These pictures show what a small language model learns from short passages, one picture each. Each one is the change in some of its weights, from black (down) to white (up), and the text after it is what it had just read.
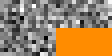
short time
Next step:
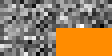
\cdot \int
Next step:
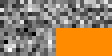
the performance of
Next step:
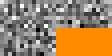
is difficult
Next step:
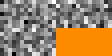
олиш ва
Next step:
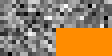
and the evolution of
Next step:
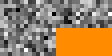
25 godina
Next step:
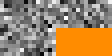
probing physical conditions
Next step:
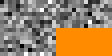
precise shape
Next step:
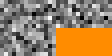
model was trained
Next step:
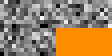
with to a
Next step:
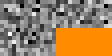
підходу та
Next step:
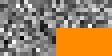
no effect if
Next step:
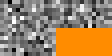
is only supported
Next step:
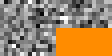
of all events
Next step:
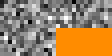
appearance of
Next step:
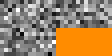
the modal
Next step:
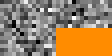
and Dirac
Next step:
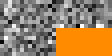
\] This matrix
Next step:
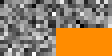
no Chile,
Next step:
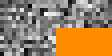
an active
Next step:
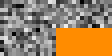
distance. On the
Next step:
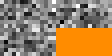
efektif dalam
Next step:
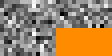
la capacité de
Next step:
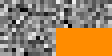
is considered as the
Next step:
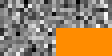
delay variation
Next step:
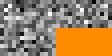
$\omega$ of
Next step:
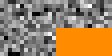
target model.
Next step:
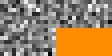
binary systems in
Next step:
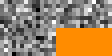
may also need to
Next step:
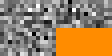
in mixed
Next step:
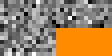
gerjed a
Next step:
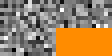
is the angle
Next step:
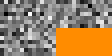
the Appendix.
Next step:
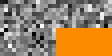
angle between the electron
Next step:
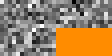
lines of sight
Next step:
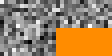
do Movimento
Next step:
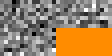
in a few
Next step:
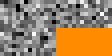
complemented with
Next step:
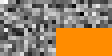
map, especially
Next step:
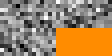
that one can
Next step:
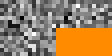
to get the
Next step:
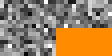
on peut
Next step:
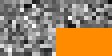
to take over
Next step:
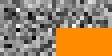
es que resulta
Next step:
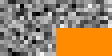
theoretical model.
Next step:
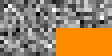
these cases, the
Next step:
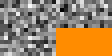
up the signal in
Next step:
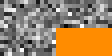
migration entre
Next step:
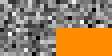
latent diffusion
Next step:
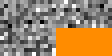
numerically solving
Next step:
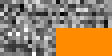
parameters such as the
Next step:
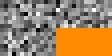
locally finite
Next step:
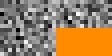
we define
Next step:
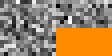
va uning
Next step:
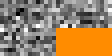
radii it is
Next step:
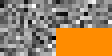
wall are
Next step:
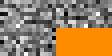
The normalization factor
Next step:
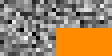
these data are still
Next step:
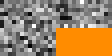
e proíbe
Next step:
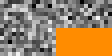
separately. The
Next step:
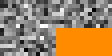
$ along a line
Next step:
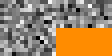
are used to model
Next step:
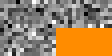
substitution for
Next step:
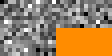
- Conocer
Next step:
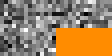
sowie der
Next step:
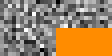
three dimensional
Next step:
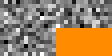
corresponding to each term
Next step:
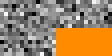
we decided
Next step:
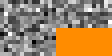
broad spectral range
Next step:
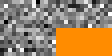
période à
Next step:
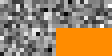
lost information in
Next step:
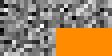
graphene). The
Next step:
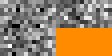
compressible flow
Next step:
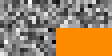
consider the following
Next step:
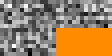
as an effect of
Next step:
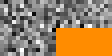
na resistência
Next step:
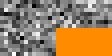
la Familia
